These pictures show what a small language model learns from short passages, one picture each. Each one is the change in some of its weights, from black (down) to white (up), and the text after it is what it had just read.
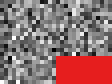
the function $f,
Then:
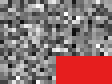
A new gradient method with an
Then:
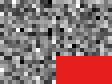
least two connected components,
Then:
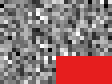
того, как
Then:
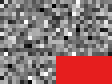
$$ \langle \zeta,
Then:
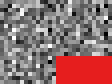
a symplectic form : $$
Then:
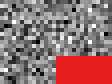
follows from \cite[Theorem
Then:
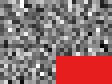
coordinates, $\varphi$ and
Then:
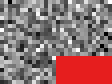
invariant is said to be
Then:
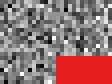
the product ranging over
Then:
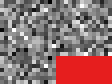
and Maddock
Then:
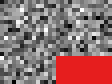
on $C$. Then either
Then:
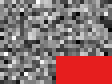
\sim Ell_n
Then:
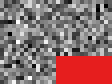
for every $a, c
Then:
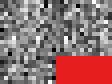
can use the toric structure of
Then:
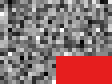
lower curve) is initially
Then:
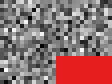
are used to blur the
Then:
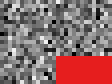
each vertex $w$ of
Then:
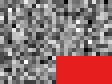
stationary points, and from the
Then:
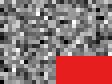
only locally free on a dense
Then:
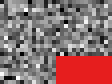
porous media was derived
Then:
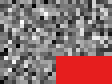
sense of its one parameter
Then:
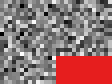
ever an embedding if
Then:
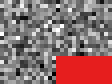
\end{array} $$
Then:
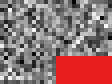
in the future with a
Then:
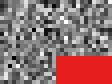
of the viscosity matrix except standard
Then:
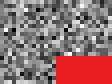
and 2, there is
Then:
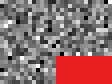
corresponding normal vectors are given by
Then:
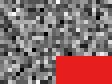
each iteration. In our
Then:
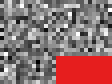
\endgroup Let us now
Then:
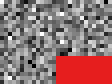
the conjugacy classes of totally
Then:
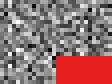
during the peakon and
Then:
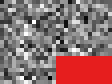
and Leon S.
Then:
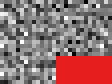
Taking into account that
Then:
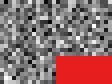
An infinite number of conjugacy classes
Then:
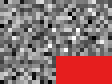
particular we show that, while
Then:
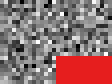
vertices can be properly colored
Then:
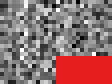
of it. We want to
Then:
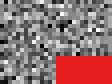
small step to show that in
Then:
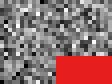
in the desired order. To
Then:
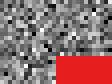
if $v$ is orthogonal
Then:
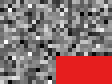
the {\em EAS}
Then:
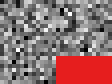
with $\Sym^2
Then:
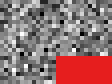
a biholomorphism, \[
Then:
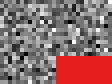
second region, R2,
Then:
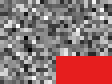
increasing order, such that
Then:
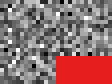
the money obtained in
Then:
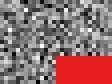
in the Stone-\v
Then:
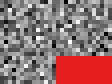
the argument is chosen to be
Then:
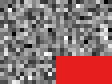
the union of the dense
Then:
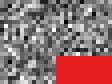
a Lax pair in matrix
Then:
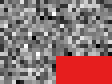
$i\leqslant L$.
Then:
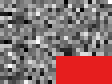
total LQG cost.
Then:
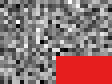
transversals, naturally
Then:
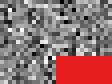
above it, in the same
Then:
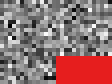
We motivate the construction of
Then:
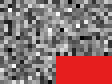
For the second case, consider
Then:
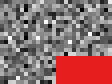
following classical classification theorem for local
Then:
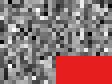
of this work is the observation
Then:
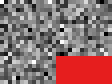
$\lambda(\mu)$ to
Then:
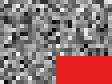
as $z \to
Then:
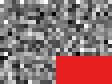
Cuckoo optimization algorithm.
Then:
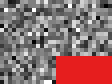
at some prime. Then the
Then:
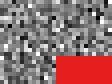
known regarding their invariant
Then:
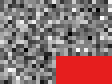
if they are relatively slow varying
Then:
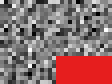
antisymmetric algebra. As
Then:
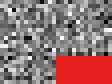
defining $\Gamma$, as the
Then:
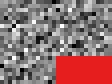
\to 0 , \quad
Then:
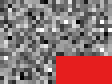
the local subproblems allows
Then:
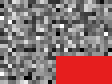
\maketitle \nd {\small
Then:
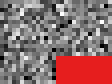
a graph $H$ to
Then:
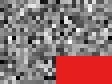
a solution of the system
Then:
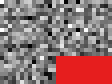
acts trivially and $Tr$
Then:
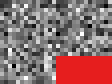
closed points of the moduli space
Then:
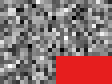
.$ We make the following
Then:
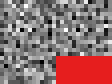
compact semisimple connected and simply
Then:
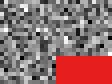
thus s-essentially
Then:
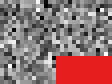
time trajectory along the slow manifold
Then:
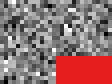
than or equal to the
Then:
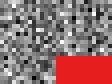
significant attention due to its wide
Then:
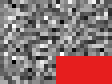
= \begin{cases}
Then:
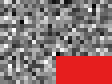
Let's look at the other
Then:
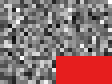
discussions. I also thank
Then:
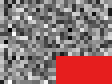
\\ Dartmouth
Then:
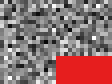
Temple University}
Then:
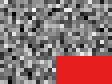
Guo. \newblock
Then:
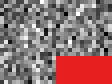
can be represented by a degree
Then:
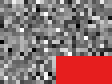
By similar arguments, one gets
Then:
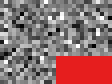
These concepts were generalized to
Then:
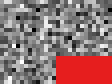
metrizable, convex complex
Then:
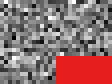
s < \infty}
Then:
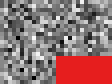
But this follows readily from the
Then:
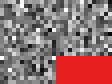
blocks, each of size
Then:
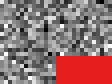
$\vert \alpha \vert
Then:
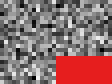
science centre of
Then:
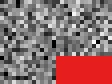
with variable coefficients $\rho,
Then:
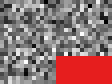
$L$ and the curve
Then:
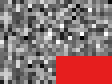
We then consider the series
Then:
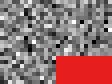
such that $\{x:
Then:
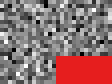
(This is unique up to
